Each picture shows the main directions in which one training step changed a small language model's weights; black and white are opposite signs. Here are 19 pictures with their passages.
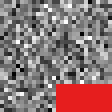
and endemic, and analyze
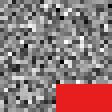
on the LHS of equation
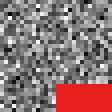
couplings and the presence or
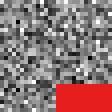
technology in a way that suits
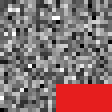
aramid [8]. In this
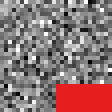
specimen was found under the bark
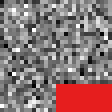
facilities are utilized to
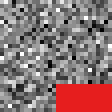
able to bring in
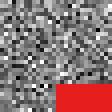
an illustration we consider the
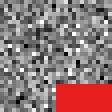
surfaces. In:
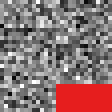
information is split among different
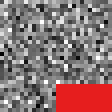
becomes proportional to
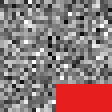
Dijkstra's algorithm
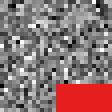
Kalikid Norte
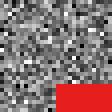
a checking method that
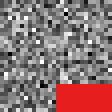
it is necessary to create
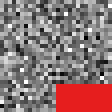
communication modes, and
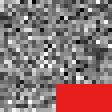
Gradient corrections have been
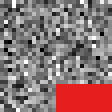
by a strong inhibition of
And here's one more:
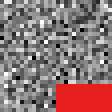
will continue to improve over the
